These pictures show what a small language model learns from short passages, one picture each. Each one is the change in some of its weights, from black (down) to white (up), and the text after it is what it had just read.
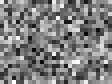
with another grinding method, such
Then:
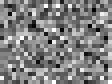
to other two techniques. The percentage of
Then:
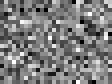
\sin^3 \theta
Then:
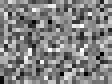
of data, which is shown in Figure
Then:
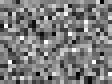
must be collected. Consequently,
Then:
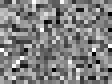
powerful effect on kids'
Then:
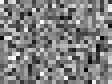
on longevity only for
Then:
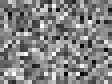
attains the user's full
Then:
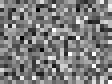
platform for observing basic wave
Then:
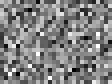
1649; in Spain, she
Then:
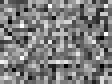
efficiency of distractor of test type
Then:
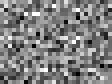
class on time 3.75
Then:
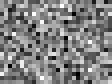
the smart sensor network in near
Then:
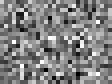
were involved in the Organisation for the
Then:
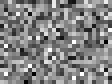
up become multidirectional
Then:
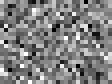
between these variables. It is within this
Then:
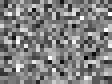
Uzbekistan 1.
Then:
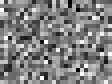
with Swin Transformer on
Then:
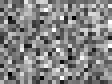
all involved stakeholders needs to be
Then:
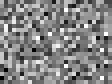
rights of the study participants.
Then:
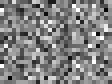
following the Menlo Report
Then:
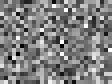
practices almsgiving as best and
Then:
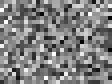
the most reactive oxygen
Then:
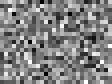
enough amount of active power to all
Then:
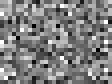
them is considered to be the major source
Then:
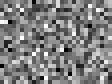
vertices might change. Thus to
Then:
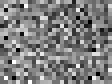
used as proxies for identifying
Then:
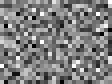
four IOSDs by
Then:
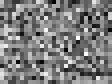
legal knowledge. Their work remains at
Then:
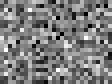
heavy-ion beams
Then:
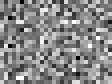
Introduction Westernization the
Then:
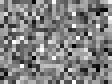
out by Lewis, that the
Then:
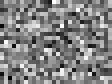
greater than 24 months at 20°C
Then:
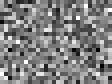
efficiency in production and avoiding wasteful
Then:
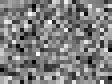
contention window size in dynamic
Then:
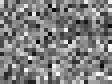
filled), and all three were
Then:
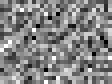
make this region suitable for the growth
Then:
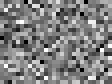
The authors declare that they have
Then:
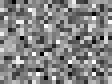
Education Quarterly
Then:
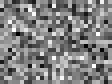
speed of 3 m/s
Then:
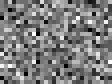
Vegetable Lipid g
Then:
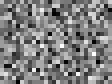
osteopenia, and
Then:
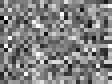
of retirement planning
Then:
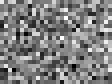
also measured (See Fig.
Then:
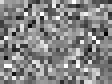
3 and Table 4. The %
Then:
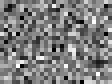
evolutionary techniques. In
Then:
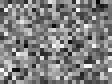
This may be due to the
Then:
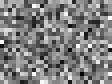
*arXiv preprint
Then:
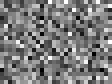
work is utilize Taguchi
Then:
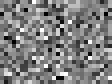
neural profunda para
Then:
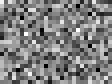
analysis, it was found that understanding the
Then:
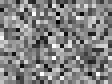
times and via gastric
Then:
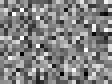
for Figure 5a. But in
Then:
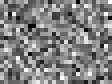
and speed. Reset a training
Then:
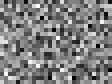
Department of Archaeology, Department
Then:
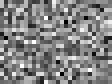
2,000 pages each. While
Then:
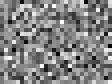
their resources in a dynamic and interactive
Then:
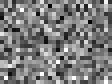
William, The detection,
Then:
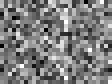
People Traveling on
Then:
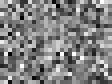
research is needed to address existing research
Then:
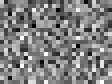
or approaches. The finalised topic
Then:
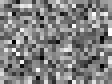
metal ion in the bath on
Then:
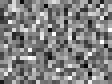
which contribute only 9 points in the case
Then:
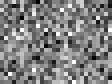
(216 hours), loss in weight
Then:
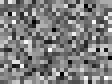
as step one, for the software development
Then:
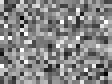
foundation for the economies of many
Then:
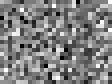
specific client application and some of its
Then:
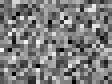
of Amsterdam,
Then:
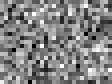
the estimations, the growth of energy
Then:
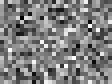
study. *Pediatr
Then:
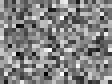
preparation of this work the
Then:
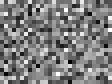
also raised questions about the
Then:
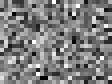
the same first east-west
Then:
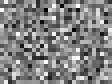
common in the bioregion,
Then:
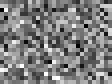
district, where eleven
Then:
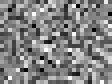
the $\mathbf{b}_i
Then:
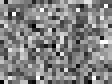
and least equipped case was
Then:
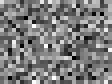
serves as a divisive
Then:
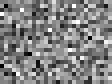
The 3 Keys to Teaching
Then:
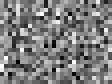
JUNE 19TH #
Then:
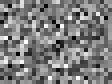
had significantly higher FBF ($p
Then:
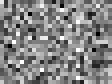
questionnaire. Keywords—
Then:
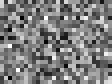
method, a recovery study with
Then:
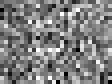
its plenary session on
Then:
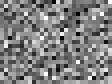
the Berber language, which was
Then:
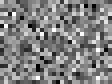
is clear from the context, and we
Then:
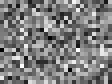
using purposive sampling method. To
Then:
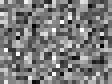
be taken into account to develop an
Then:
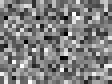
electrode drying and ensuring
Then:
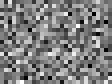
language, that the textbooks
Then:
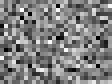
presented within 6-24 months of
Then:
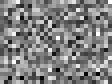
DWA, TEB)
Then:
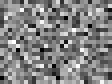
pain, anxiety or
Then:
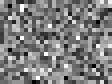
efficient manufacturing process. Table
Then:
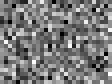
partnerships. *Aula
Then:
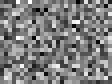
In Santiago de
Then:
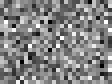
insertion immediately after
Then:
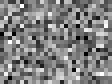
results. - Overall Test
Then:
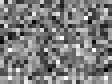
finite size formalisms in this
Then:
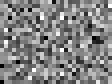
all of the English tenses and
